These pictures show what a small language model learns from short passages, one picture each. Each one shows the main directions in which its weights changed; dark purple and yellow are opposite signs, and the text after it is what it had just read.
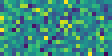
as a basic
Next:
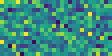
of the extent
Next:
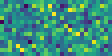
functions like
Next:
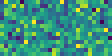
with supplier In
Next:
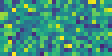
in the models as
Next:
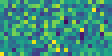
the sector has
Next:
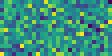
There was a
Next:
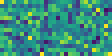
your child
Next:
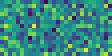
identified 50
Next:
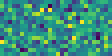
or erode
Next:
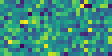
20 years.
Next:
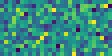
mice Inbred
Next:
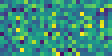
the linear
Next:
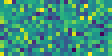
program aimed at
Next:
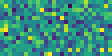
when performing a
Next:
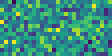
thermal energy is
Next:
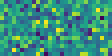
closure and
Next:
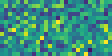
the global
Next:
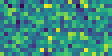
multiples qui
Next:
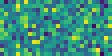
previa over one
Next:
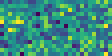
uma estrutura
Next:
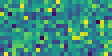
for successful
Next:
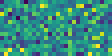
x axis
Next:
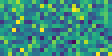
same, while
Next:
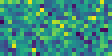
bir bildirgan
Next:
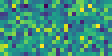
in the β
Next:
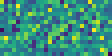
batteries and
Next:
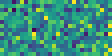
of Flowers
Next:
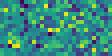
are several
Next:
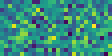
block design
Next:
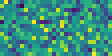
and failures
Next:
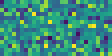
caregivers in
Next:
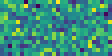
protons at the
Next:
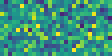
of Jamirah
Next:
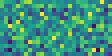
saline soils
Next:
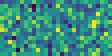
ISBN :
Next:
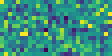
is a positive
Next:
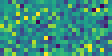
focused on
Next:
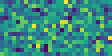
as the future
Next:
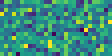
a series of
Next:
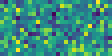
the aesthetics
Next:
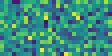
in cellars
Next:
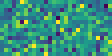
like many
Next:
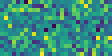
using the data of
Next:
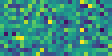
minutes, the
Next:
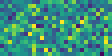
blade tip
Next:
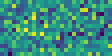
field at the
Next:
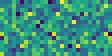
In fact, any
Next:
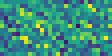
process regardless
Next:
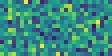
major educational
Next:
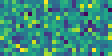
considerarse que
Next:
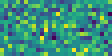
the introduction
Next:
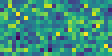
over the best
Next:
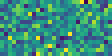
important types of
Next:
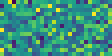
un texto
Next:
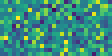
music notation.
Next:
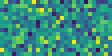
nos permite
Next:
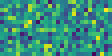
com base em
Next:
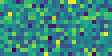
leisure activities
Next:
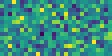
such as investigator
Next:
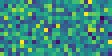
one individual of each
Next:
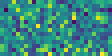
identity? Each
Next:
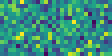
cell concentrates
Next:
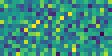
the whichever
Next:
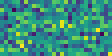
to the formation
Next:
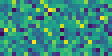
Taxes is
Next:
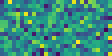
of the modified
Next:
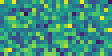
good sensory
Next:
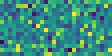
das Modell des
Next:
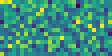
a relative foundation
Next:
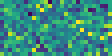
support by the
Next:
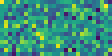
is large than
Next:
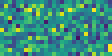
3D variable
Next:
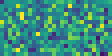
natural formation
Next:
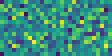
tipo de
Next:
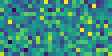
against the
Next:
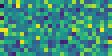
the main cause of
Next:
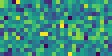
is shown at
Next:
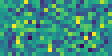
em estudos de
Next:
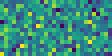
The Twitter
